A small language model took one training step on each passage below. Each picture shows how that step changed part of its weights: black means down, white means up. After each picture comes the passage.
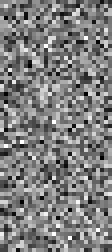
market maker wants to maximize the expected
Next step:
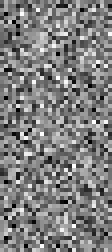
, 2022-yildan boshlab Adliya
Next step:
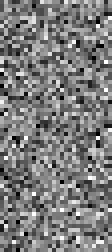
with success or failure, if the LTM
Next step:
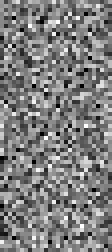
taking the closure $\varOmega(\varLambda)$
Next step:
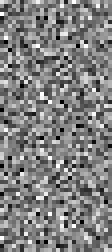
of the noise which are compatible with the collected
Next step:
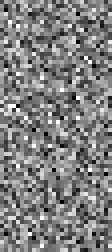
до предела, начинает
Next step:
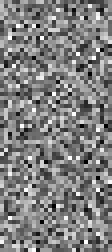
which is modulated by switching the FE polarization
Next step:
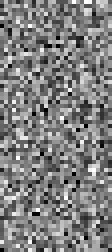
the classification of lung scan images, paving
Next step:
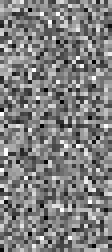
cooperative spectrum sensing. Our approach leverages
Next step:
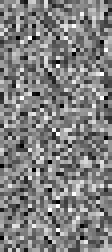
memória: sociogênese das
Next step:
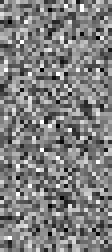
obtained under uniform illumination of the sample at the
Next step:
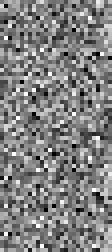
indicates the fit to the asymmetric drift from
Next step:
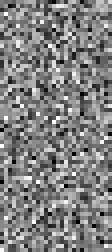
a spin-glass environment. The nonlinear term
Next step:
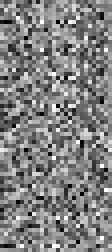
veze unutar mikrosistema
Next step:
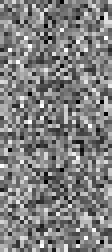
of 4.07. Followed by the
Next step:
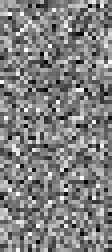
(n=29) of the patients,
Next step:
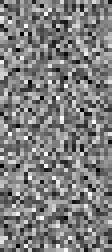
to be small, the post shock flow is
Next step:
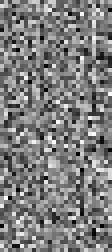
de la niñez hacia la
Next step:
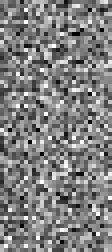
(``small\_version'' = 1), used for
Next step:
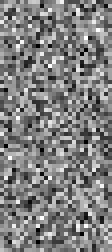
should go on the front page should be
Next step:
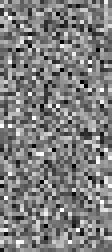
processes. As a consequence we can neglect
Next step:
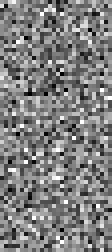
- Foucault, Michel.
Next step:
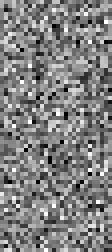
P14**) and development (**P2,
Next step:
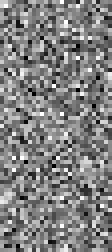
laws. *Crowell & Moring
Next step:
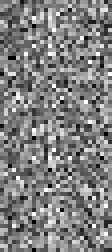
sustainable intensified landscape? 4
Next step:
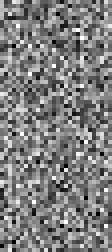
of material samples from the systems to ascertain the
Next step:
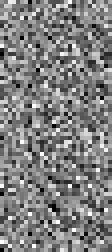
one step further by explicitly imposing (or
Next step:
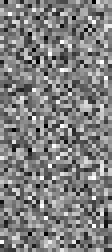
engine accounts for nearly 35\% of the
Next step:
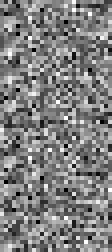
**ОБ ИТОГАХ
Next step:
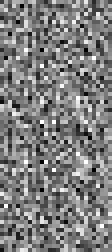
high national income to the society. Moreover, it
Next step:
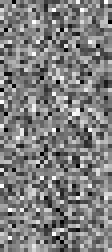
regularity of loop corrections in a general single clock
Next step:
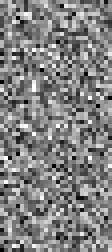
separate signal and content assessment \\ Native execution &
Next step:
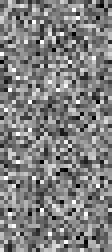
emission. Indeed, blue emission (~ 440
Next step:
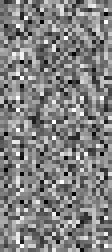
a exploração de um ambiente completo ao
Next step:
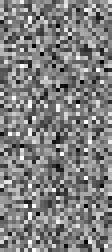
Typhidot test resulted from the
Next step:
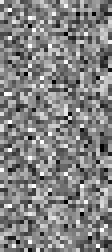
STYLE THEORETICAL &
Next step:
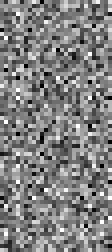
Cortázar o algún
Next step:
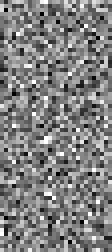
odd $m$). Let us show that this
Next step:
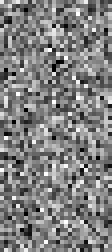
will benefit employees by increasing employee confidence to
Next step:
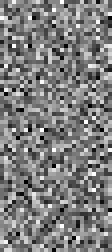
manuscript. SM and RV designed the
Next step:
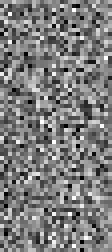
partition function but with more general boundary conditions.
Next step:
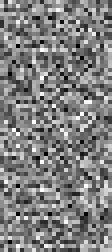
67 44.67 Early treatment of patients
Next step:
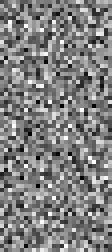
hard to distinguish between the noise and the underlying
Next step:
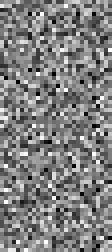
field-induced additional confinement. That the
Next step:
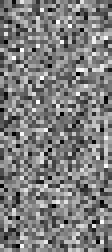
[in Russian]. 12. Yudin
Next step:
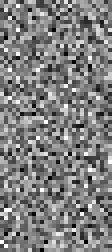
$\chi^2$ function is defined as:
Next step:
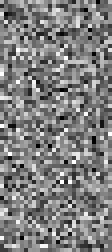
case, persistent currents of the K-point
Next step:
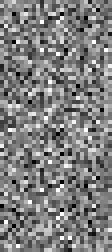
Enstitüsü Dergisi*, 2024,
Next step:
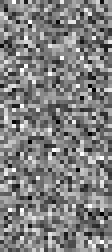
hídrico potable, materias
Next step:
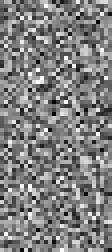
on the complexity of the problem:} None \\
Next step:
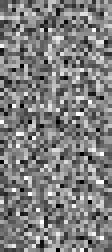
movements are then detected as discrete events and
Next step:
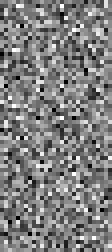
Gaussian of mean $h_n$ and variance
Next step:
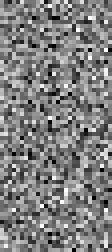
др. Влияние метода
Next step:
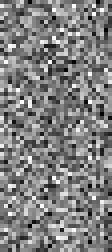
results of the statistical analysis also indicated that there was no
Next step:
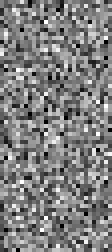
Foydalanilgan adabiyotlar 1.
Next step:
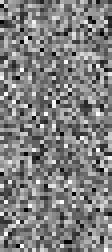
20 K due to the small magnetic clusters (figure
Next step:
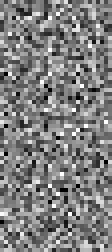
and combine both the differential and integral operators into one
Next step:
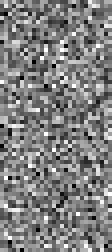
detector feet in the bottom sectors of the barrel
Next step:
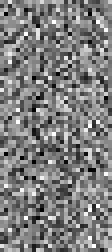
* Corresponding author: Nsonde
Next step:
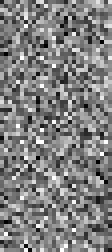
frequency is kept fixed at the center of the
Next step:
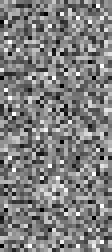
temporally varying variance process. For
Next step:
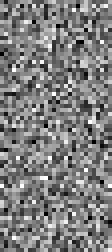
who are lawfully allotted to use the
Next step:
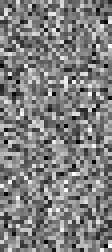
appropriate correlation functions \cite{GenG}.
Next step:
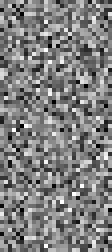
жалб қилишнинг усуллари,
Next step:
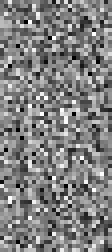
the contours of a theory of value based on the
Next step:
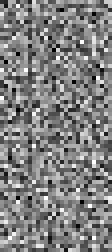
em deixar seus cargos de
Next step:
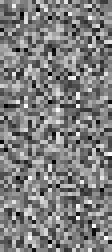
Rajini¹ & Susheela S.
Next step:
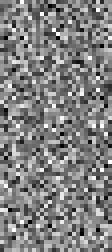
dry and nutrient-poor environments,
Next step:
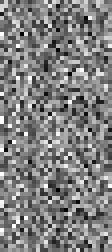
to explore the effectiveness of interventions aimed at reducing
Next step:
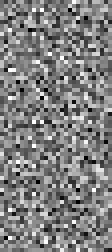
matter in such high numbers creates a huge risk
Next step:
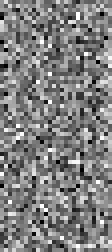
dos metais: metalurgia e
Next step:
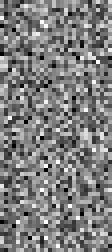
munosabati bilan daromadlarning
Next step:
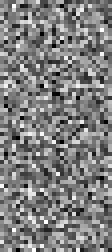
and Biofield Energy Treated magnesium
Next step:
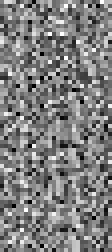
навыки студентов
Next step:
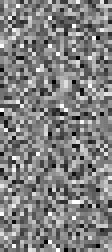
(Potential, $\Gamma$, etc).
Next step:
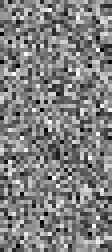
selected from the HAeBe catalogue
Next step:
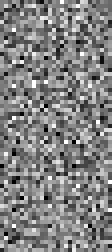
FAIR Checker, since the checker
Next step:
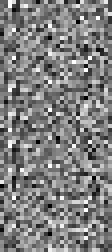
{author} {\bibfnamefont {B.}~\bibnamefont
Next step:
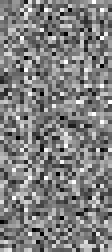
and HŪṂ, Who,
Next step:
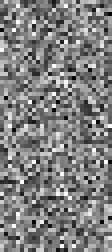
Usage, Challenges, and
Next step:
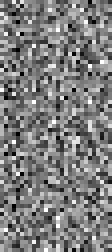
Matthew A., Koseff,
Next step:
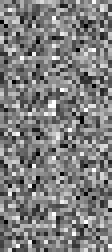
// Национальная база данных
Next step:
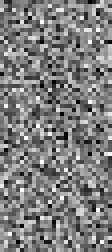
spoken in various regions of Pakistan
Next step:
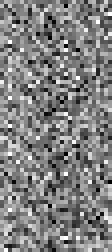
in Table II. C. Integration of data in
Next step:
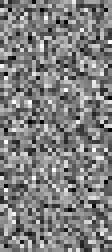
1. Eshitishida nuqsoni
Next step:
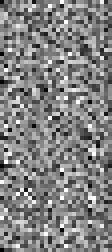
a set of evaluation metrics, including accuracy, precision,
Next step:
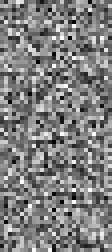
and periodic boundary conditions. Clusters of the
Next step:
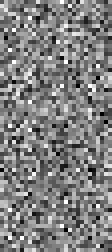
only by VHSP deployment, the
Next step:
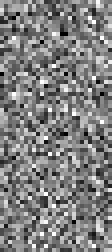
considering through-thickness stress is different from the
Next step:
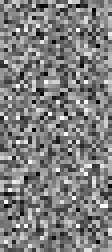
\end{equation} \noindent The lowest--mass
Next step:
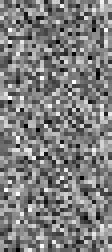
factors of servant leadership affecting the
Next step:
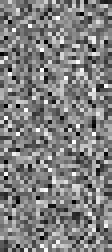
have the same effect. For example, judges
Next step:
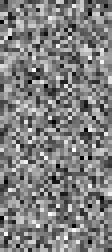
the accuracy by exchanging the sparse
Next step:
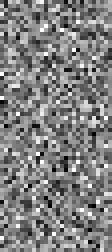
both time and space: the extremely rapid
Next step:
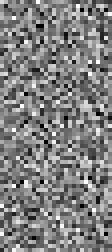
Nigeria whose motivations and drive were
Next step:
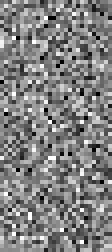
qo‘shilib lekemalar hosil
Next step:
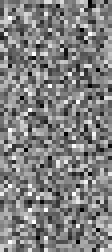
mkg/ml Pb(II) ioni
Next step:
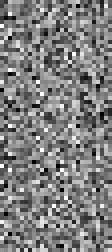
the very early Universe in the context of string
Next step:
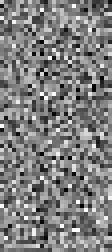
with a peak photon energy more than 2 eV has
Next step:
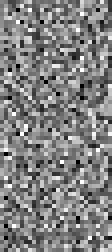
como Puerto Príncipe.
